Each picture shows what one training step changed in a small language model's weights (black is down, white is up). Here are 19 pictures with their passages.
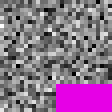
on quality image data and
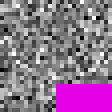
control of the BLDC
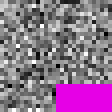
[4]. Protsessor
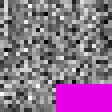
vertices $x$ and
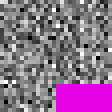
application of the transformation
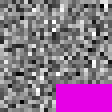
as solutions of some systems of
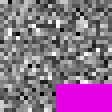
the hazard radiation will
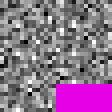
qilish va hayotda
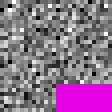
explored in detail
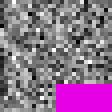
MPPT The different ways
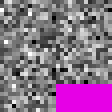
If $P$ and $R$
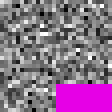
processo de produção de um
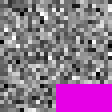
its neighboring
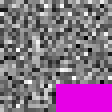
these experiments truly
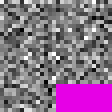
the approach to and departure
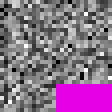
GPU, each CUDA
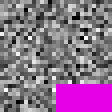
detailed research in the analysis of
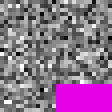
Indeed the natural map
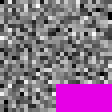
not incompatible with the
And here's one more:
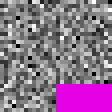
influenced by factors such as
